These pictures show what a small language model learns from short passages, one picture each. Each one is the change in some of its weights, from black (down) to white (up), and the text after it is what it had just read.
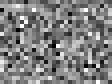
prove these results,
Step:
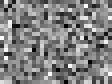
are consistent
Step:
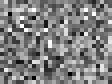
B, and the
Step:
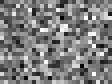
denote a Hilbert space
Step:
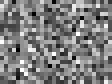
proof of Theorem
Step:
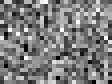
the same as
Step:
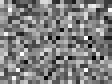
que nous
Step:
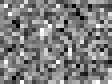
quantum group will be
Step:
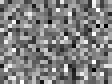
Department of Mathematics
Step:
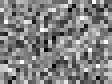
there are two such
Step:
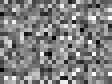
which not only make
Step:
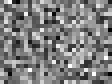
case for fixed
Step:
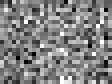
places de
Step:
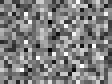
space $X$
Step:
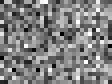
the $n$
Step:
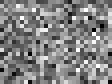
its boundary, the
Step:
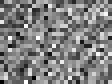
a random variable
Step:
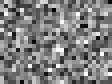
it was a
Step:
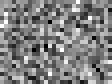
line bundle and a
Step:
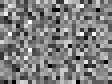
0$, independent of
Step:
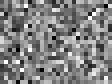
of an infinite word
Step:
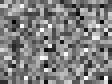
vector group, these
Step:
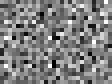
\cdots +
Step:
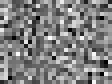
is the constant from
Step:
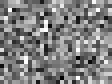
the Baxter
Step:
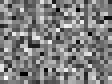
theorem in case
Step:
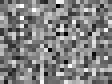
fixed field,
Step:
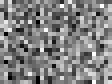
for the monad
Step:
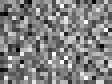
of component functions having
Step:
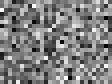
problem at the
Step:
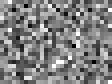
this strategy can
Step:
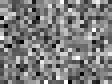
is necessary to consider
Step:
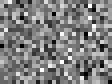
mean error results for
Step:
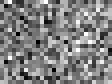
the expression for
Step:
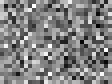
an unbiased
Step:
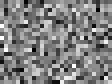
are assumed to
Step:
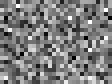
understand a
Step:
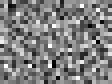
\text{ and
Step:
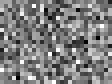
main result of this
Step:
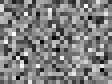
from $p$,
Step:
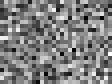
locally reads
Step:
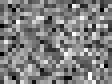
square integrable in
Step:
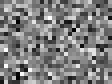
underlying smooth
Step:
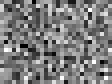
from a class in
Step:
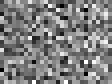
a suitable Hilbert
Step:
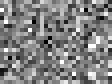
are only finitely many
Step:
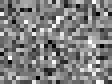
sharp asymptotic
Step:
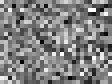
questions were
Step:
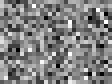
of events
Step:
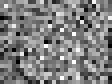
follows. We find
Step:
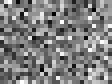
a generator for
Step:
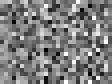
Hilbert space computation;
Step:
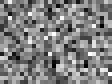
Some known results
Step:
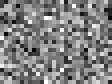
as follows:
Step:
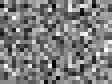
\le \alpha
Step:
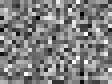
$f$ is
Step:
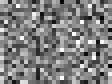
Algorithm or
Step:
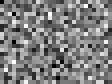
number $n$,
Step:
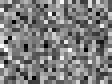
as well as in
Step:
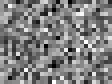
when the space
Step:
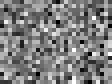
same is possible for
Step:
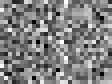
and consider the linear
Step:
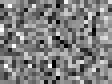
\left \{t
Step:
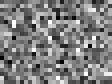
= a\circ
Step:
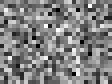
this theorem is given
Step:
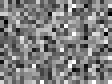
simple Hopf
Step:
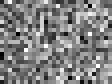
all the divisors
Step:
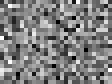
union of at most
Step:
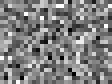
when this eigenvalues may
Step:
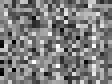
significant progress
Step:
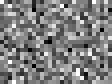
The author is very
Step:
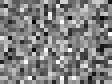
we have by
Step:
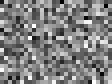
a face of
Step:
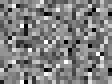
cone. Then
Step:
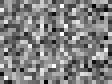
hand side are
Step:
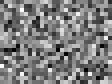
but with one
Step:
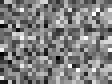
optimal, the extended
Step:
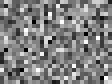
we can assume that
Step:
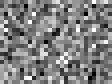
so must have dimension
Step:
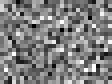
Nombre de
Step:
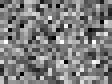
Hodge Modules
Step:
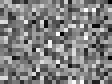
performance, we
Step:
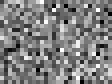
with the orbit
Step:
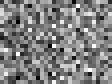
of the norm bounds
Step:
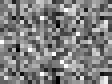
existence conditions of a
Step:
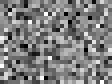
cone in
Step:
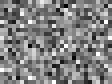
conjugation of
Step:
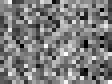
following estimate holds
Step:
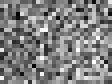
the affine Lie algebra
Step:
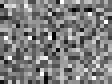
\item the restriction
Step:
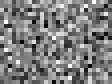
values are also uniformly
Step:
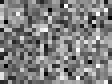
the right-hand
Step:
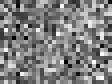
infinity many
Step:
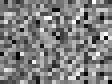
equipped with
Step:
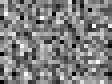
relation. %
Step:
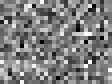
\] Then, for
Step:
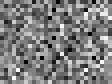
a narrow
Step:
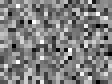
time large enough}
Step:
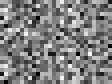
is equivalent to
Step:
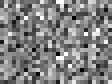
Hilbert function is
